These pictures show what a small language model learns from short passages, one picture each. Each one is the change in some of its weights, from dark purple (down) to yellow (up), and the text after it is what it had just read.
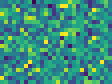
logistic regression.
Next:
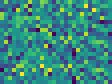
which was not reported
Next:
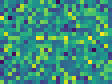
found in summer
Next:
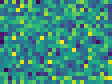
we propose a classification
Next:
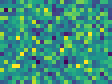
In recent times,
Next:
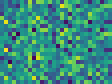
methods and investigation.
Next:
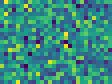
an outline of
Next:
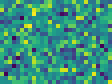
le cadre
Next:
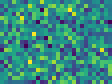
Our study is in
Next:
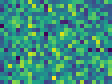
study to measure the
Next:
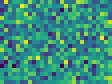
usually collected from patients
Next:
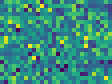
the matrix of the
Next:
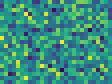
either probe known
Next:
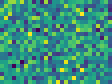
reach neighbouring
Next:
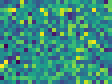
signal filter coefficients;
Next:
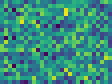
women) from the
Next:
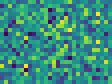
acid EL
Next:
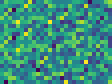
part in the
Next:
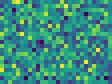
tourism also provides
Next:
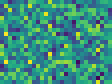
Computer Systems Engineering
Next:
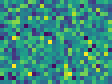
of metal concentration.
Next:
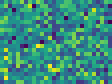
ICT and an
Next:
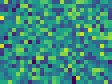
was performed by
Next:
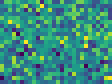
the pipeline for
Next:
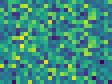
days apart and
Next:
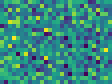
of the conditions of
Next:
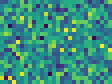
space specifies the
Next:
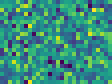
crucial, rather than
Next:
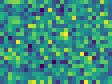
to this article can
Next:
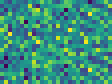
Abstract The
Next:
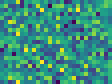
the caps.
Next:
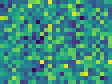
Based on the up
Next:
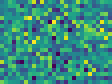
increasing Froude
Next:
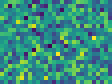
applied to very large
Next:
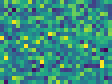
in the USA on
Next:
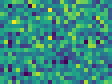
to physical and emotional
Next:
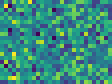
in consideration of sex
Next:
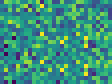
the high frequency of
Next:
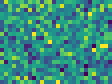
the final prediction is
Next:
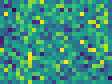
project has received funding
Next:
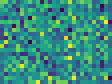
from Clea
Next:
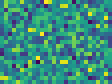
for device designers
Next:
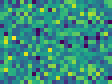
difference between the voltage
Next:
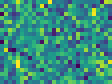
well known and proven
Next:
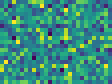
for education. The
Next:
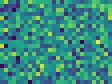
and 17 was carried
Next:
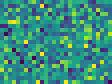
of the data.
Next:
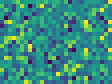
matrix resin,
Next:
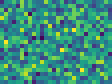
layered structuring
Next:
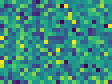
plays too, he
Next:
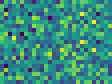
are very much
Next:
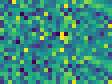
is, however,
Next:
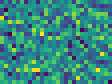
are quantified for
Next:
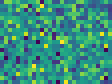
the water layer in
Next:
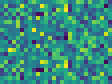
inset of
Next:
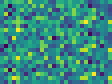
or in religious
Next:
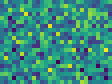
substances showed losses during
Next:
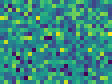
within the Arab
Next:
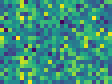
article describes the process
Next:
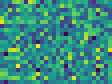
publication of the
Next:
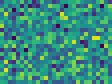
goat femoral
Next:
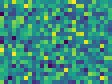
union's ability
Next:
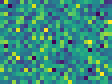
groups or area.
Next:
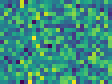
approach will be described
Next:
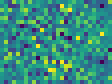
risks, and help
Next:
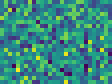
across the education and
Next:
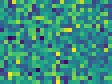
as their I becomes
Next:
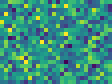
individual's life,
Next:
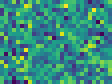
security and privacy
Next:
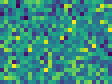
larger transverse and
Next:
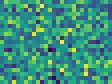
the South Asia
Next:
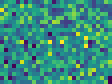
influence the stability,
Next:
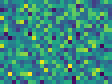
species was sampled
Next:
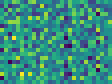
of previously published material
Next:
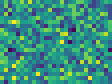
in all stages and
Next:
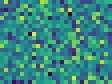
was reported to be
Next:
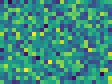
than normal concrete because
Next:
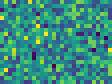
with low academic
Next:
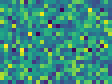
virgin territory
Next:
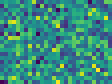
principle of statistical
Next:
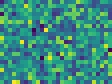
human capital using global
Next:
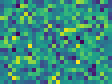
ambient temperature in
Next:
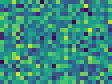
Condition of
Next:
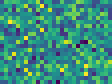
the highly skilled
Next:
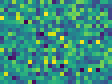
provides convenience in
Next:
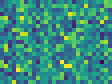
relief, reduction
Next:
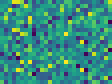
economic efficiency,
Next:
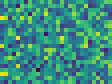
subjected to the uniform
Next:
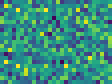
Risks associated with
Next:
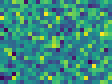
allows for booking
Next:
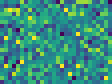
time series model,
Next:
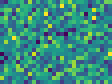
realistic control scheme
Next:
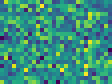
the preparations were
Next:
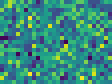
cascade are
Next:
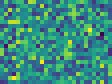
of references available for
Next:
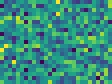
Taxonomy and
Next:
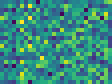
vibration observed in
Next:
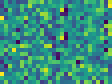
Discussion Electronic
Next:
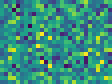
(f) the
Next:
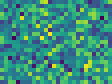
minutes). This difference
